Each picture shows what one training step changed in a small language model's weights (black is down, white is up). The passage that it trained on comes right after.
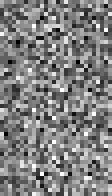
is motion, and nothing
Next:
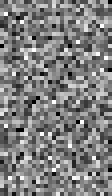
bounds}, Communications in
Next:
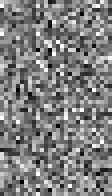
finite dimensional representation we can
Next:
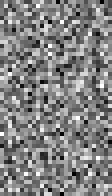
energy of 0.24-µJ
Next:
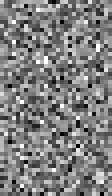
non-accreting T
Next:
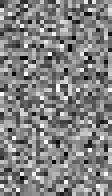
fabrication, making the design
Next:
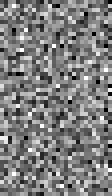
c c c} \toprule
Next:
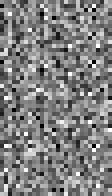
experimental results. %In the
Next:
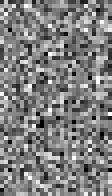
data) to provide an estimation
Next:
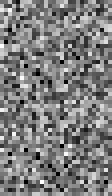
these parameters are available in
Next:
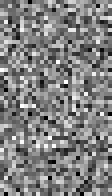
approximation} The most general scaling
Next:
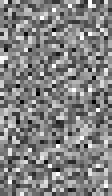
the $k$th packet
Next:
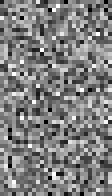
must have the same $\mu$. For
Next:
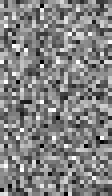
will exceed $D$ is
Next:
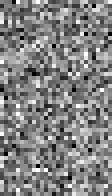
background from $V$+jets was
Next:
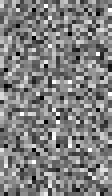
proposal reduces exactly
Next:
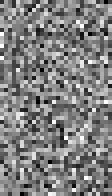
small $x$ and the leading order
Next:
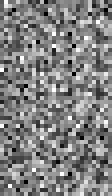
that, unlike the SSE
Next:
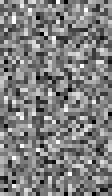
become coincident. This is
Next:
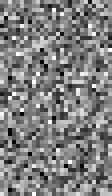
ratio of the penetration
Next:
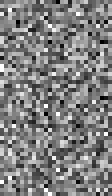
stars in this regime whose masses
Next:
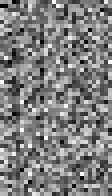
complicated and fatal
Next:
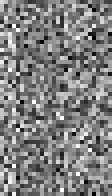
the reason for this being the
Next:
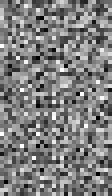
species have higher velocities and more
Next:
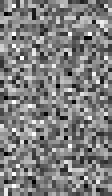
Further, we have obtained sufficient
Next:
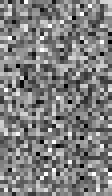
The root process initializes a
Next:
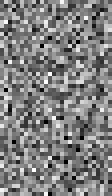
expressed in terms of the polar
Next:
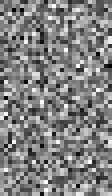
defined to perform a binary
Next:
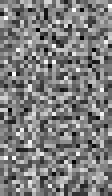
coming from regions with matter
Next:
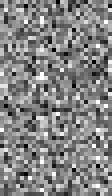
fifth order dispersion, which
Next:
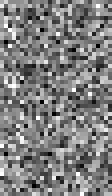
In the case of $Q \bar
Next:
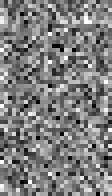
tail. \begin{figure*}
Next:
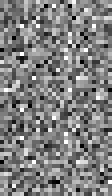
that inequality (4)
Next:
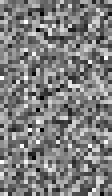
to try to reformulate the
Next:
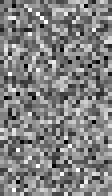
)$ are continuous maps
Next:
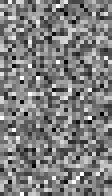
To solve this problem, we have
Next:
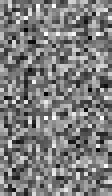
of CPU . Multiple
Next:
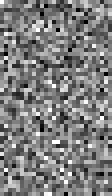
then left to dry and
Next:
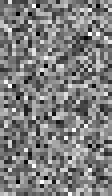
best of our knowledge, this
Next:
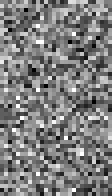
$Q_W$ could be indicative
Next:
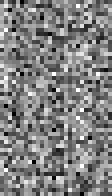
the axial line of the
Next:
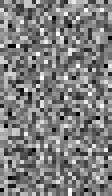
Our main conclusions are as
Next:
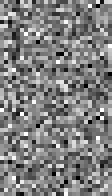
in this paper. Fig. 3 shows the
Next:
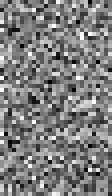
$j$--$k$ indicate
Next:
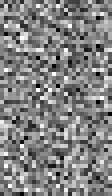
true fingerprints of
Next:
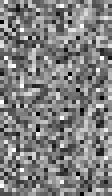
as the solution of the normal equations,
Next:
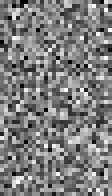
for ODT patterns,
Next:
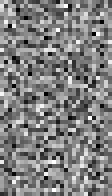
the exponent of degree distribution
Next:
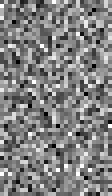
(x)$ of the heavy
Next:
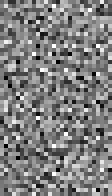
not surprising since this ion
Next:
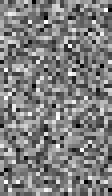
other inflaton potentials.
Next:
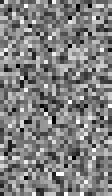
The thick lines are the distorted
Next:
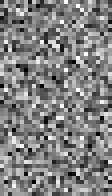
($\kappa$) | The quarantine
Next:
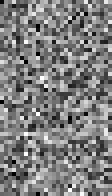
to fall into the bulge.
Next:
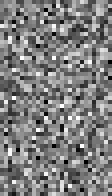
counts in the source region
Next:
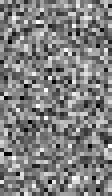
Event Generators
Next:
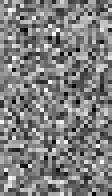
our Galaxy provide the
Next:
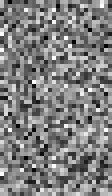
and $\tau$ lepton
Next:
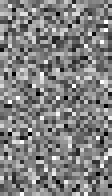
siffnesses, we find that
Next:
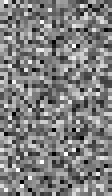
a simple decomposition of the
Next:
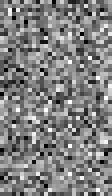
with positive cosmological constant and
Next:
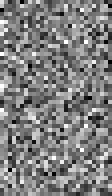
with the default sharing
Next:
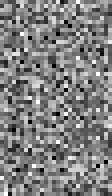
mysterious nature of
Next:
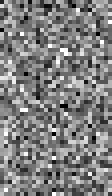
enhanced by the resonant
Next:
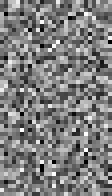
(h \to c \bar
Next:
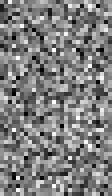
fluence for desorption of about
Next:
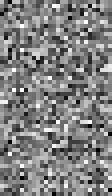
an extensive bright ray
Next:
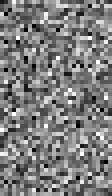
Here, we report {\em
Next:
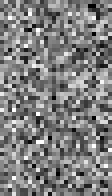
a^2+\Lambda_W \mu
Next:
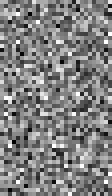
element of the Clifford
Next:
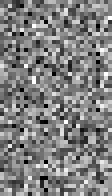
of these models. In summary,
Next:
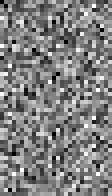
algorithm is high because a number of
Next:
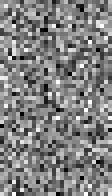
2DHS reverts back to
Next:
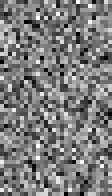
the mass of the lowest KK
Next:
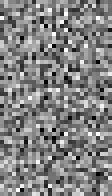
IIn) superimposed on
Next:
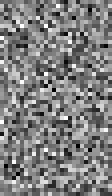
for learned sequential
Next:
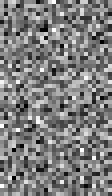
gives specific form to
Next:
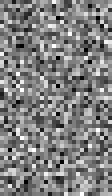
the Cu-doped
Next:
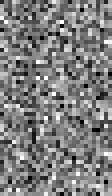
Physics Auxiliary
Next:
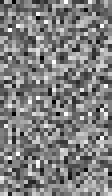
focus on zero-field
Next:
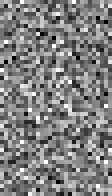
Decay channel specifying
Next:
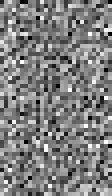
[2] Guangdong
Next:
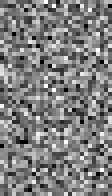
scanning electron micrograph
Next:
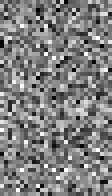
a quantitative measure, termed
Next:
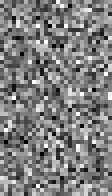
regularize and extend the path
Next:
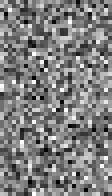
of $t$ and $\vec x$.
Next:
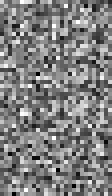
in strongly entangled states.
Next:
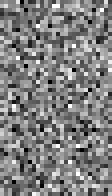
peripheral nuclear collisions
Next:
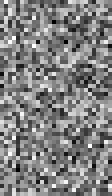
this section, the framework in the
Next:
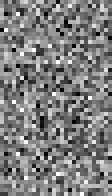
The combined model can be used to
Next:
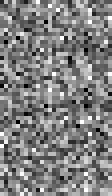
\begin{eqnarray} &&
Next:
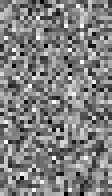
components in the observed discrete parameter
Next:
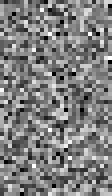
represents all of the other cations,
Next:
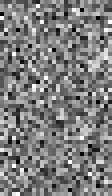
the first stage, we devise
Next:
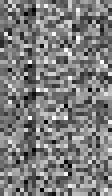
West Bengal University of
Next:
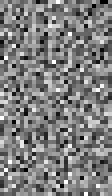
stations, which we then used to
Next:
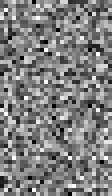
rather than the cross section of the
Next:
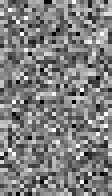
behaviour is fully consistent with
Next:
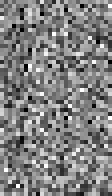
shape of the aromatic
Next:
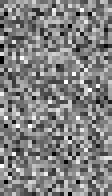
in accordance with our simulational
